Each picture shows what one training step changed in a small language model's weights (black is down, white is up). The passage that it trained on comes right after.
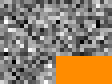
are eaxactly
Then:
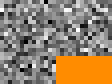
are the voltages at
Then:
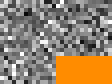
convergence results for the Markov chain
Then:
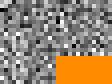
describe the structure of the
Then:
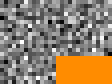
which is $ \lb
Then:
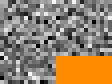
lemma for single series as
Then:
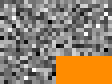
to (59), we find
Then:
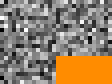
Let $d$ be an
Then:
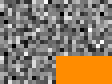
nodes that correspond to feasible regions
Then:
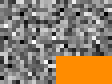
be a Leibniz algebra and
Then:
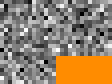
are finite number of possible pairs
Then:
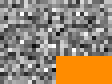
\rangle = d A
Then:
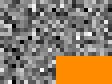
the table. ###
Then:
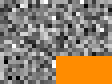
and $K\subset
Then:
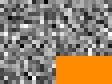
the partial Fourier transform}
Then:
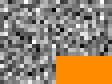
\begin{proof} Let
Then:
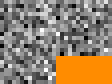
\hskip 10 pt j
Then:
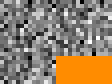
at least three elements because of
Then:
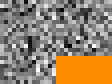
of this work can be
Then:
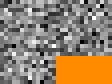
fixed. Shaked
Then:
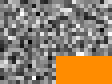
a Weierstrass equation
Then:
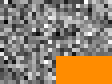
transverse modes, and
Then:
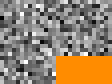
deal with LTV systems
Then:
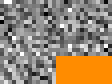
the Certicom
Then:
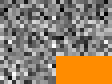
of the constraint set of
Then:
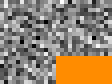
define a closed ideal in the
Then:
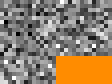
define the magnetic Laplacian
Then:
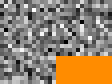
in \eqref{sigma}
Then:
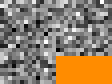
The answer of this question gives
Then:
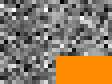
array is used to represent
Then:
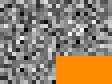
an infinite family of knot types
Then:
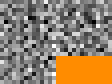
see that the linear homotopy
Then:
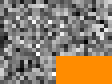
in a fully data-based
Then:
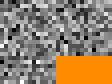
of semi-slant and
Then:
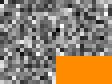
a single one-dimensional
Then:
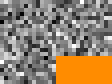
the $q$--deformed
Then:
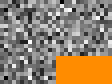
of the algorithm projected onto
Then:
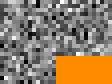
longitudinal displacement
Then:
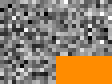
algebras. Since $H$
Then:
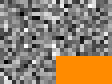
over a compact complex manifold,
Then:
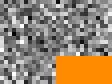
for the sake of
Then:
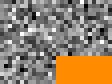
and $C$ are
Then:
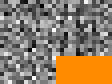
uniquely determined by its tangent space
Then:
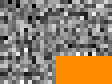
on p. 36 in
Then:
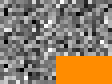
curvatures on two orthogonal
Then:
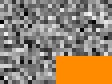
in general requires an initial isotopy
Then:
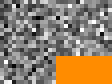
splits over $V$,
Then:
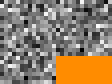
$1$-dimensional center
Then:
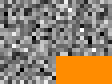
points of $H$ are
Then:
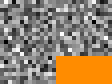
define the material tangent matrix
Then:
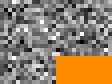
of measured quantum groupoids}
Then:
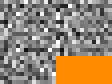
below). *Proof.* Using
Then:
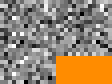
is also the degree of
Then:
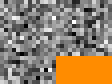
[1, a)$ follows
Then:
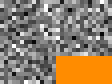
is reduced and thus by
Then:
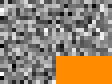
top (resp. bottom)
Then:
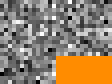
and \cite[Proposition
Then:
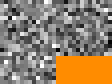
0$ and therefore we can
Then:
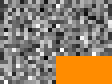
one-dimensional slow
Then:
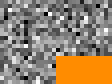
events like popular
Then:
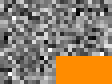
numbers by a field of positive
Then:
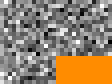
will avoid this notation because it
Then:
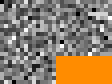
$\Lambda$, a surjective map
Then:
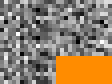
for a single uniform distributed random
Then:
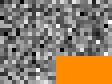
non-zero ordinal.
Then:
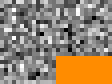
As an application, models of
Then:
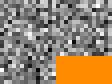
\otimes \ldots \otimes
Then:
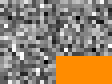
continuity} Probably the
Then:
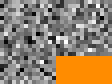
first exit time of
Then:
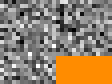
vertex of $\Gamma$ has
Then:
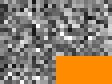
the left-hand side of
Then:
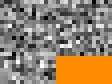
inductively. Now we have
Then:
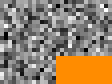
the restricted cohomology and restricted
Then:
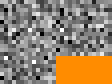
ending laminations,
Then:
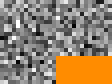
generalized quadrangles the core
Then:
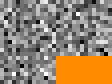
for each $k\in
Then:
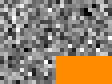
first fundamental forms and the sets
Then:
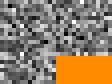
the $l$-adic
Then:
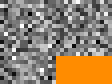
some results of Edelman
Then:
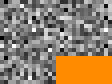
exist and satisfy \be
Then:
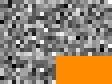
expression. The following lemma is
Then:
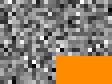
Observe that $T$ has
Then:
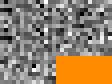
are often said to be
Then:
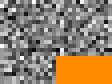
autocovariance estimation in this
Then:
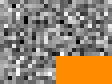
which is a common generalization of
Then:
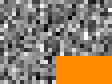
\to +\infty}
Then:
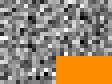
\end{align*} It
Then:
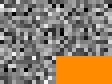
training loss is observed to converge
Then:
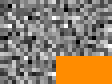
of $p$. For a
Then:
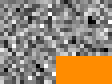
to the places in
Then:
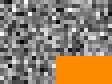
E$ induces an isometric action
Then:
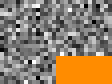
infinite, ergodic systems never
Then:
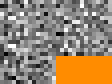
x, \bar t)
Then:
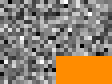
expression \eqref{z}
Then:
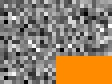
we have that there must exists
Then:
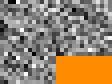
MIUR and by
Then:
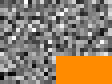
lower $L$-dimensional model
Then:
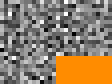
label name]} \else
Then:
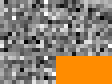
developed. Such an alternative is
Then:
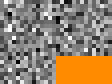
As blade element theory
